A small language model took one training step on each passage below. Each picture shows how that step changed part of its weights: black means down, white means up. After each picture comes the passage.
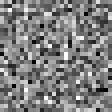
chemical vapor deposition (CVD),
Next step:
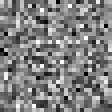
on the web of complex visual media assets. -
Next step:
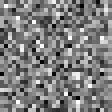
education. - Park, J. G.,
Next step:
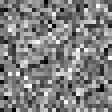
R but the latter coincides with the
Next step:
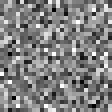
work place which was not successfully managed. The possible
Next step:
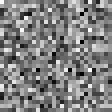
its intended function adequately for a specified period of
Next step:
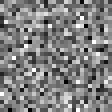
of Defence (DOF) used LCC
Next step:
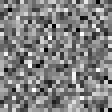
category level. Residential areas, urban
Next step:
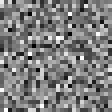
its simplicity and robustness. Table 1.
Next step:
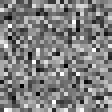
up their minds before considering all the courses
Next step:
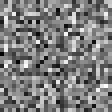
have witnessed in six years. She
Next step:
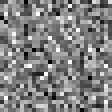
reactive oxygen species is shortly summarized and
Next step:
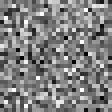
from the ground, leaves closer to the
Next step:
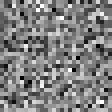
readily water-soluble compounds extracted from
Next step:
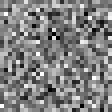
effort and expense. Acknowledgement This
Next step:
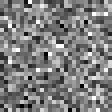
of the Mechanics of Solids and
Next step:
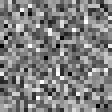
the initial transfer of power by distributing the
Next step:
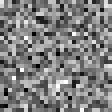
on cardiovascular risk. Thus, vitamin
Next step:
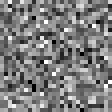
attack transient (when abruptly
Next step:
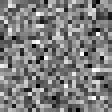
of the people towards science and education in a positive
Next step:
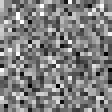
insignificant. This incites questions about the factors
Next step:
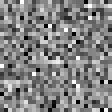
interface connections. It forwards them to the correct
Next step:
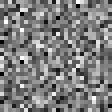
to evaluate the performance of the presented method. This
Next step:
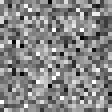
the treatment plan except our 3rd case who was
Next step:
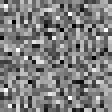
testing workflow in Fig. 1. The inputs
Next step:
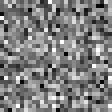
Random Forest in Remote Sensing: A
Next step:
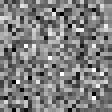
comments and reviews are invited:
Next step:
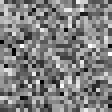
not initiated unless indicated for primary or secondary
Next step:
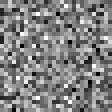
and Pakistan through CPEC is going to strengthen
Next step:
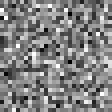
(2012). Students' perceptions on MOOCs:
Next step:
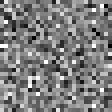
occipital, parietal,
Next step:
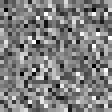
in ArcMap 10.8 software that is
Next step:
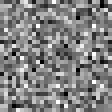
prominent example is the Swedish
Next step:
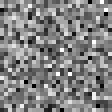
the pH of the solution was adjusted to
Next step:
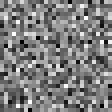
trying to improve brand image within customers'
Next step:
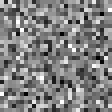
through universal axial compression testing machine under
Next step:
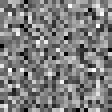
ranging from strongly disagree to strongly agree, and
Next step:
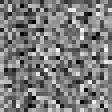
A.A., Nwabueze,
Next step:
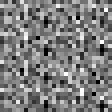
approach. 4. RESULTS AND DISCUSSIONS
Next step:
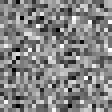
relevant limitations that we will address are: -
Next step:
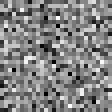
maxims reveals that Nigerian cartoonists
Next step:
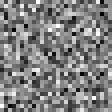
stricter nutritional control and larger animal numbers
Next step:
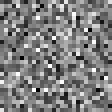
evidence from Asia, Latin America, and
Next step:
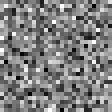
education institutions; -the material and technical base of
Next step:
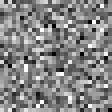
lesion evolves due to mineralized material
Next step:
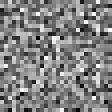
and resin composites, rigid preforms and
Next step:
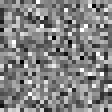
Bases like caustic soda first
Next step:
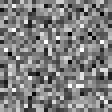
spectral analysis : In the UV-Visible
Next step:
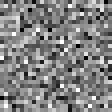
non-communicable disease that is notably
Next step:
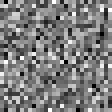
TC, Riley, Hain
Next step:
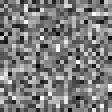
of patient and existing comorbidities. For
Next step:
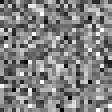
A. Records on the vanishing of
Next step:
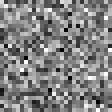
agriculture workers in Java is dominated by workers
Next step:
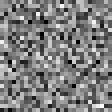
months follow-up, all 43 had good recovery
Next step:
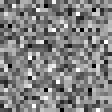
In other words, ethics of protecting persons
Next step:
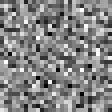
Categorization Based on Surgical
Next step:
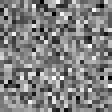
Abstract Let $p(z)$ be a
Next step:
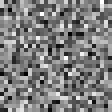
pointing to declining budget transparency and the
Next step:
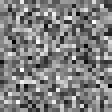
sets to neutrosophic vague sets.
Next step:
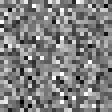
The result obtained in this study has provided scientific information
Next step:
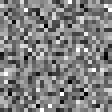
flow paths and the equivalent circuit of a pair
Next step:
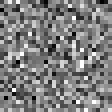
who wrote the sequel to the first
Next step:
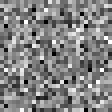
between two variables Spearman correlation coefficient was
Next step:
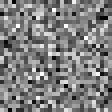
that develops its methodical bases, while
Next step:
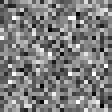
leading to better acoustic attenuation
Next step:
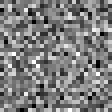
Azad Medical College- **Approval
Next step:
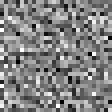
Future work The project has combined what is traditionally
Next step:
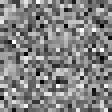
opportunities. In the past few years climate change has
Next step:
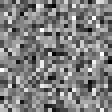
inspired by the Analog Graphic
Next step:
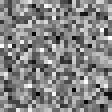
\frac{\sum x_i^2
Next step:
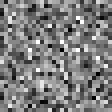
❖ Most Influential Language and
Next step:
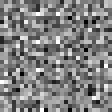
and consciousness of mental health concerns. One
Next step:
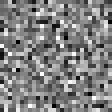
of the geometrical selection by offline
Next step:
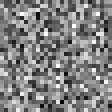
the experimenters through networking and introductions to
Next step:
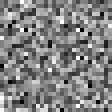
we have not considered the implementation of my integrated architecture
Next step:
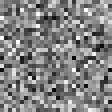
a group of patients receives multiple low doses
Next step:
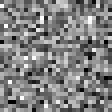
h known as the harmonic number. The
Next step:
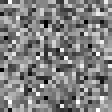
activity. 2. Effect of chain length
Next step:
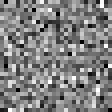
studies are required to fractionate the extracts in
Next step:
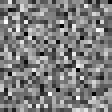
to the goal or its vicinity. The
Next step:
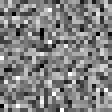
can have a central place in philosophy.
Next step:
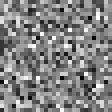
submap. The recently finished submaps
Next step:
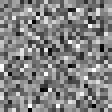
0.25 and 0.56 the lower frequencies
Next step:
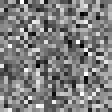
\dots, t^N) sampled from
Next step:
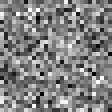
to public health. Surveillance is considered to
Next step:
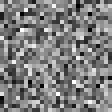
selected from the entire context of the validating description
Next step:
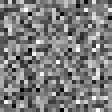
power of the nodes. Least Connections
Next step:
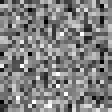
discovered. Path detection begins by the
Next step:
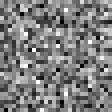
a GLM or MIXED procedure of
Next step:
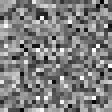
adhesives, cosmetics and
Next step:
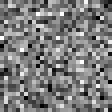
of civil, contractual and consumer
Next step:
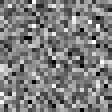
- Reckonable restrictions and high
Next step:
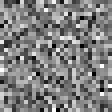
Analysis Immediately after the GA, the
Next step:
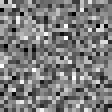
through modulation of the ERK
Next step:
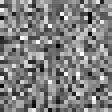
and F. Jona, Reliability factor
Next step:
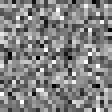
trusted resources where you can learn more. We
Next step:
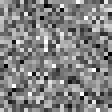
Psychological problems faced by farmers and suggested
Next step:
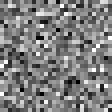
of entry mode and performance. While low share
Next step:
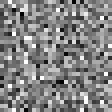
be formulated to minimize risks from the above
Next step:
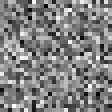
Production Employees in PT.
